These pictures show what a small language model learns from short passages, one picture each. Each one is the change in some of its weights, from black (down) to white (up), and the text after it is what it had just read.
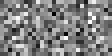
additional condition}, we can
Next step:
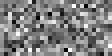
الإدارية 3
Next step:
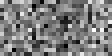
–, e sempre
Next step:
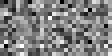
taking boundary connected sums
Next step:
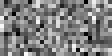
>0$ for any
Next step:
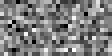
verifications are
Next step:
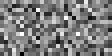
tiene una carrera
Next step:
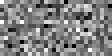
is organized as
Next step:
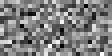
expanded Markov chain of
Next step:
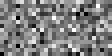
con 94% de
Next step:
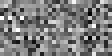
adquirir una
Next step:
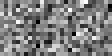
global study. 2025.
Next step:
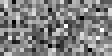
American Journal
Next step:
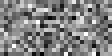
the remaining block to be
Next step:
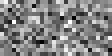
uma vantagem a
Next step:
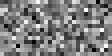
optical or electrical
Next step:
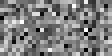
|\le C \left
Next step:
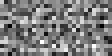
to have trivial solutions,
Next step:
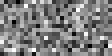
the proofs are so
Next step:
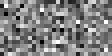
The Tait graph is
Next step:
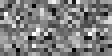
ta‘lim, fan
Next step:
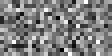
перевезення в
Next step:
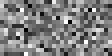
buenos resultados en
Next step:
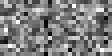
engendrer des
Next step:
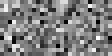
\vskip 3mm Consider
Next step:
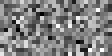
tratamento após
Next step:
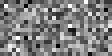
im Deutschen
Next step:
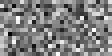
point of the line orthogonal
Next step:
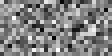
the gradient becomes as a
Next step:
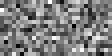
computations to obtain the
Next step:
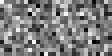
$\varepsilon \in
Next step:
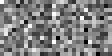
and $\Delta' =
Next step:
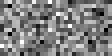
specific and somewhat
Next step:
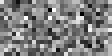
survival probability function
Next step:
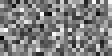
least $p$ normal
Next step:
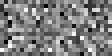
satisfaisants pour la
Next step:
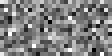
a well-defined morphism
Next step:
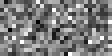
their full implementation.
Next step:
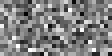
each $0\leq
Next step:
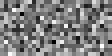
освіта є
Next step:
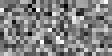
polynomials in the variables
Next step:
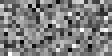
use line (3),
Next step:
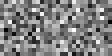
fiber index, combination
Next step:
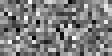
using SMCF.
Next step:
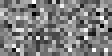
produtores de
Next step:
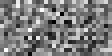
Francia*, de 13
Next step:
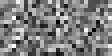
altezza 26
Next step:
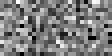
cover} if there exists
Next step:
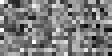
dyadic interval $\hat
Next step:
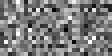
de una frase de
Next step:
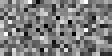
поля. С
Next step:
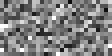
is the union of one
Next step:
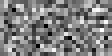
barriers to digital
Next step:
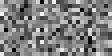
sum of expressions of
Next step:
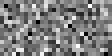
will scarcely
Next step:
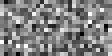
by a theorem of
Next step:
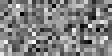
- Les opportunités
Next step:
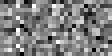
used specific kernel functions,
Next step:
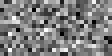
a contravariant functor,
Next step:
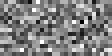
induce isomorphisms of
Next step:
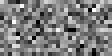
we consider a more general
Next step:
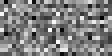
with its development, and
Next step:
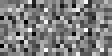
Солнце в
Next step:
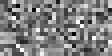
define unsafe sets
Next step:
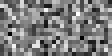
system on Cantor
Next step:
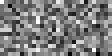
$X$ and
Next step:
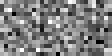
B$. This is just
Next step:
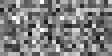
rand}om values
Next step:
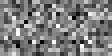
and $a\le
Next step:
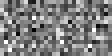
imkoniyat yaratadigan
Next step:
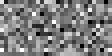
is a finite field extension
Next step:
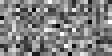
In contrast,
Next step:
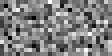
obtain some asymptotic characterization
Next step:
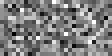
continuar vivos e
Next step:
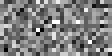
is a central simple algebra
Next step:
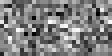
scenery does
